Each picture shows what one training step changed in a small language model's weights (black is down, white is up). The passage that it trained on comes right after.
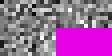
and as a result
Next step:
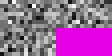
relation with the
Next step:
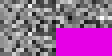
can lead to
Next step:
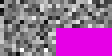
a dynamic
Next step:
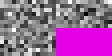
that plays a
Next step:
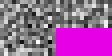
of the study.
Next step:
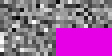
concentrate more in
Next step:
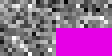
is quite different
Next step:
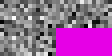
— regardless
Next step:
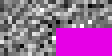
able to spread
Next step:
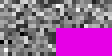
the integration of
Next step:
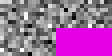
see a
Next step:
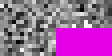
other elements
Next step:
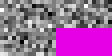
is noted the
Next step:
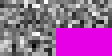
initiative to build
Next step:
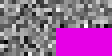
by means of
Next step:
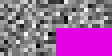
new flowers
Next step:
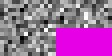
The simulation parameters
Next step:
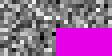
therefore, the
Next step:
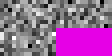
process of reading
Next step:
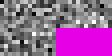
and communication
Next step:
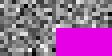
by the use of
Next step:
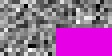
the S-S
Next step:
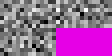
presented in
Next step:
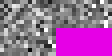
combination, the
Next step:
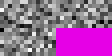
receive further management
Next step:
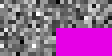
they need chemical
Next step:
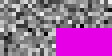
the robustness
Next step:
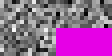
one story of
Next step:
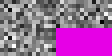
these features do
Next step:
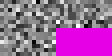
it would mean to
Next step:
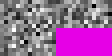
been used in
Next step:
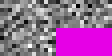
vector and the
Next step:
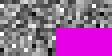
on this,
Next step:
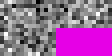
captured by
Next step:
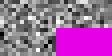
measure the method
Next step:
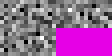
included in this
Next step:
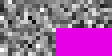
speaking for
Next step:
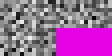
fixed or
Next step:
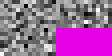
the contents of
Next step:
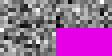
Borer in
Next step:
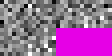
are some well
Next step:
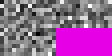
and GDN
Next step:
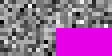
are below the
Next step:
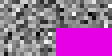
the detector
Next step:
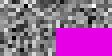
the Final
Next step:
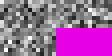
million in
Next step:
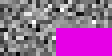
spectral information
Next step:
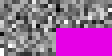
three general provider
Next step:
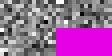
ob- served
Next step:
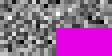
point in the
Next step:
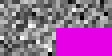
on issues of
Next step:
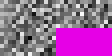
to measure students'
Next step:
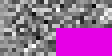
to influence the
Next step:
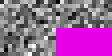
in modern
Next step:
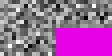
the project.
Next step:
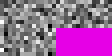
in daily
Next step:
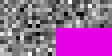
were analysed
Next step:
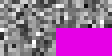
the better service
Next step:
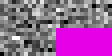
Convention on
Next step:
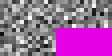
indicator. The
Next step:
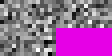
peers, media
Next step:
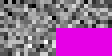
cancer type
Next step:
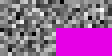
price and
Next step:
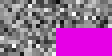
can be determined
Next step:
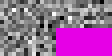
mothers with
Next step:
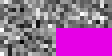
An individually
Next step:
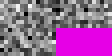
is present –
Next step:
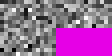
parts. The
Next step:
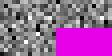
factors influencing
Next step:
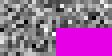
sector in
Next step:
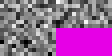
laws and
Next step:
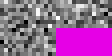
The technology of
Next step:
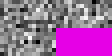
The input current is
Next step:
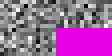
the first equation
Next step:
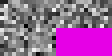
of sampling
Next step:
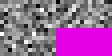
quoted or
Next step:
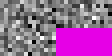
was around
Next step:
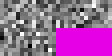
final project
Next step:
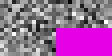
line with the
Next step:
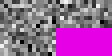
findings demonstrate
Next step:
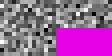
of the soil is
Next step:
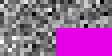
from most of the
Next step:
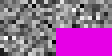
into account the
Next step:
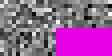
for agricultural
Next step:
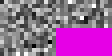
in various areas.
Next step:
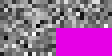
models presented in
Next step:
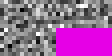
The authors
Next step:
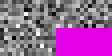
whole research period
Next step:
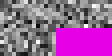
given environment reduce
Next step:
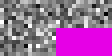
assigned to
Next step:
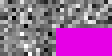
treatment combining
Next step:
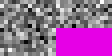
of M targets
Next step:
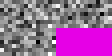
E1 and
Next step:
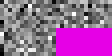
are linked
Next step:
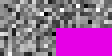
static large
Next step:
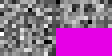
of the facilities
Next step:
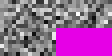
to point out that
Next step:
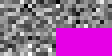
with our observations
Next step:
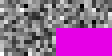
R. How
